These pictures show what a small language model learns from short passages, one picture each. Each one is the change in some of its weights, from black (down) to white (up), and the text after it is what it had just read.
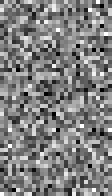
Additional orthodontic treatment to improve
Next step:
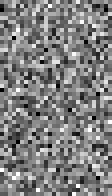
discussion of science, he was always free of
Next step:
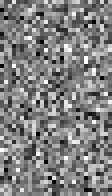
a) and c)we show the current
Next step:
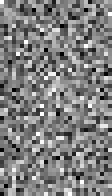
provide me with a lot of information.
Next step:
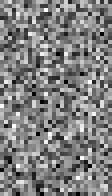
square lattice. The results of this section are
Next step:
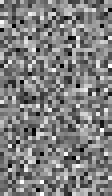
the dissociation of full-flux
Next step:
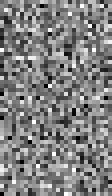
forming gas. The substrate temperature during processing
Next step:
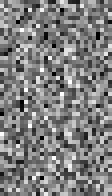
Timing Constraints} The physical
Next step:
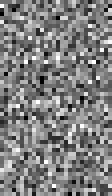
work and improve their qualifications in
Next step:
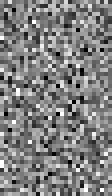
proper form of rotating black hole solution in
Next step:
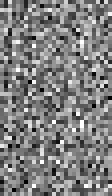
details are included in the following sections.
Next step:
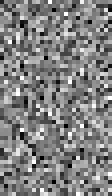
presence of both random and quasiperiodic disorder
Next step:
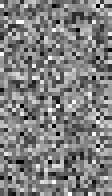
of the learning module use the following processes
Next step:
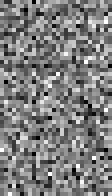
then becomes demixed in the BF case
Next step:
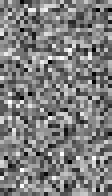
\] Recalling that equations
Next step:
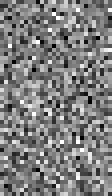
in 1636 it has the meaning 'action
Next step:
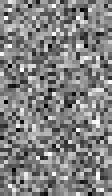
Carvalho, H.M.,
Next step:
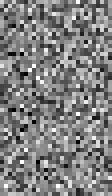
the method, but it is rather
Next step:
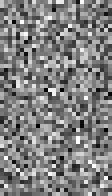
communications with, the CLS
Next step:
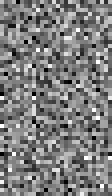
is large, and then start decreasing rapidly,
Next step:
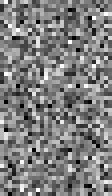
Bringraj, Heena,
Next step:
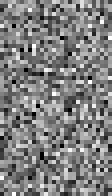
and real data domains, and investigate the potential
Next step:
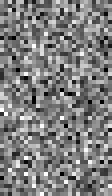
condensation $\rho_{\rm B}^{\rm
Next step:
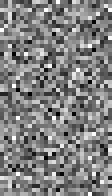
Detection are all examples of systems that have
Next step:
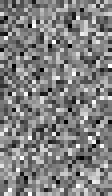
for their participation. Competing interests The
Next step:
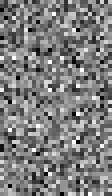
to left instead of left to right as the
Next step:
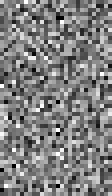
HCl, phosphate
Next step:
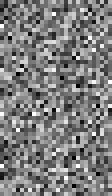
to the next time (see Figure
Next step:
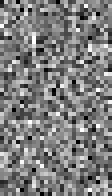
accumulator is 270 m³; the
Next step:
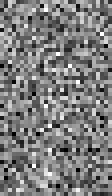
using the target language when they find it hard
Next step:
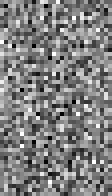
electoral legitimacy because other
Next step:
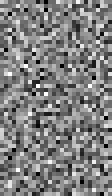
nanometer scale plays an essential role in many
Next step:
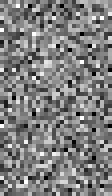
absorption in UV-Visible region.
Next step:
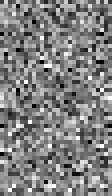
keep the system stable and operable. Table
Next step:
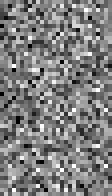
as \emph{low-order
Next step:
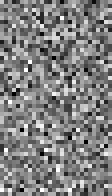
controller for permanent magnet direct current
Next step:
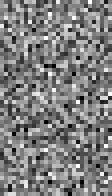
far been carried out for the quantum scattering
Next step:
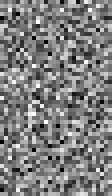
we use a Kuzmin disc plus
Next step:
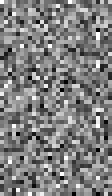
\end{array} \right),\
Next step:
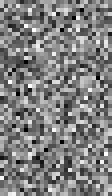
the Conformer block as the core
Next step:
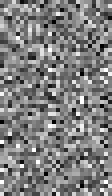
In vacuum, the longitudinal component of the electric
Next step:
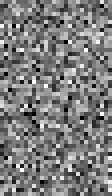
and units. With the use of SPSS
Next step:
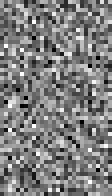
its evaluation [31]. This is both an
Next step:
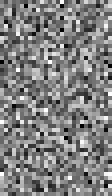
article relates to the uniqueness of
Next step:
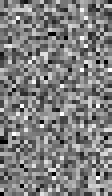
For each type, create a section in the
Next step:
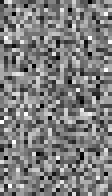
implying effective coupling with the incident
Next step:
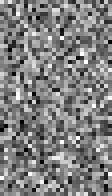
section $\Gamma_c$. We define the
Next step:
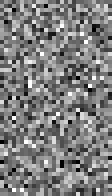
destruction, poroelastic
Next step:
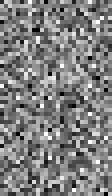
las revista en la red, en
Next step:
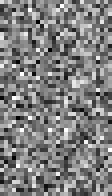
\begin{align} \Delta
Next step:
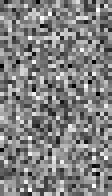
empirical studies (Pearlman
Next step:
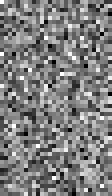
for each subcarrier. For the
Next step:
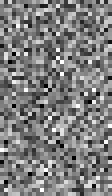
periods are not distinguished well from other
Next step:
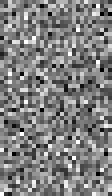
isolated words), posed challenges in building a
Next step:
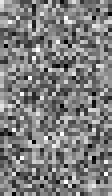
(option 1) The input values are
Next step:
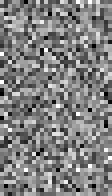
of service because of the erratic availability
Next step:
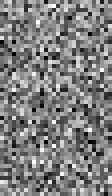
public accountability. Keywords:
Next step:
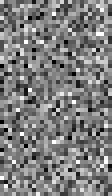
that A-TM decreased soil
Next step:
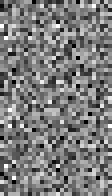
the published works are meeting the Open Access
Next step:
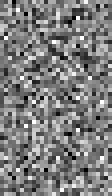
the mid-nineteenth
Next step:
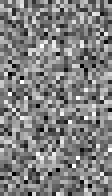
temporal sequence modeling using LSTM units.
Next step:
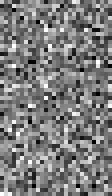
\gamma},\frac 12;\frac
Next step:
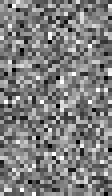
Wayne State University, 666
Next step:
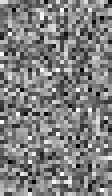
of a skyrmion liquid state.
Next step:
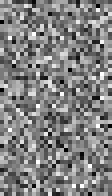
cases of interest despite intensity clamping,
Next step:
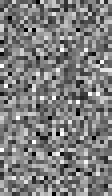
in group A, and 84%
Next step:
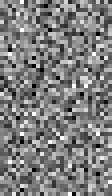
radius, the greater the depth of
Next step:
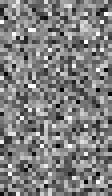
light quark flavors, as is appropriate for
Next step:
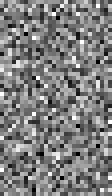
the onset of the full-scale
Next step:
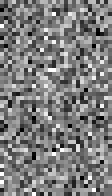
to the transition. We do not present data
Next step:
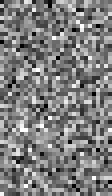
\textsf{Img} is good
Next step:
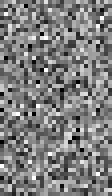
using the Auto-BT repeatedly,
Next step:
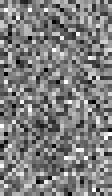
The result shows a wide variety of foreign
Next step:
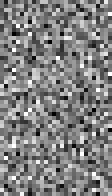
be systematically higher, when compared to the
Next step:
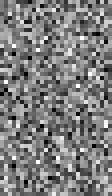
If a household's head is
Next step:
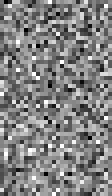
$\Delta\eta$ window is shifted
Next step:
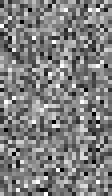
in-hospital mortality between women
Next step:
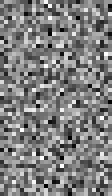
based on its predicted thermofluids
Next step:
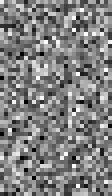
the scale radius is $R_e
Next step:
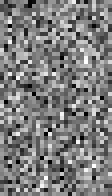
target molecule (as above), we can see
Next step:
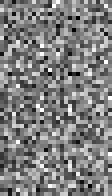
Interpretation 28-37 years
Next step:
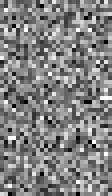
are mainly related with the application of the
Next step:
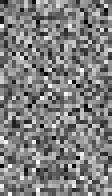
like energy function rather than propagation function,
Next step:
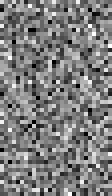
of mode 0 as a local oscillator in
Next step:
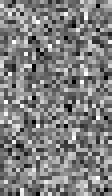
Reasoning 6. CPDP -
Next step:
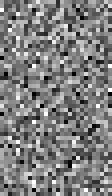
reaction time on the direct acrylation process
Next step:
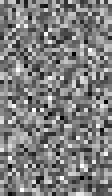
order $\epsilon^2$ in the transformation
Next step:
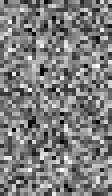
E.g. 1) Most
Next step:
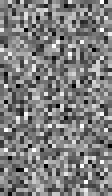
resistance minimum indicated by purple dashed lines in
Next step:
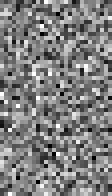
contribute to the enhancement of vegetative development
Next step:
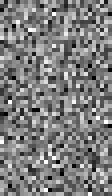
from these measures, as they increase the
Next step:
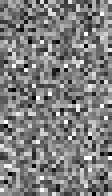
is high variability in GDP per capita
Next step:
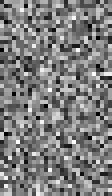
rotor systems [1]. A wide variety
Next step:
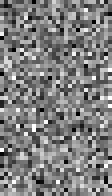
evidence that might risk a dispersion of research focus
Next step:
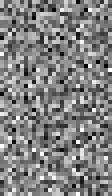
of the theory, by the following
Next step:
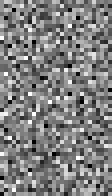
two-body problem, which will serve as
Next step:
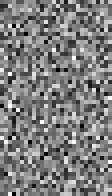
and increased fall risk, even in young
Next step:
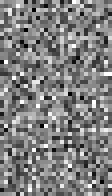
existence of a shadow is just a
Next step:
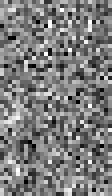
undecidable. This highlights the
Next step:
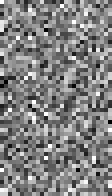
% \end{proof} Finally,
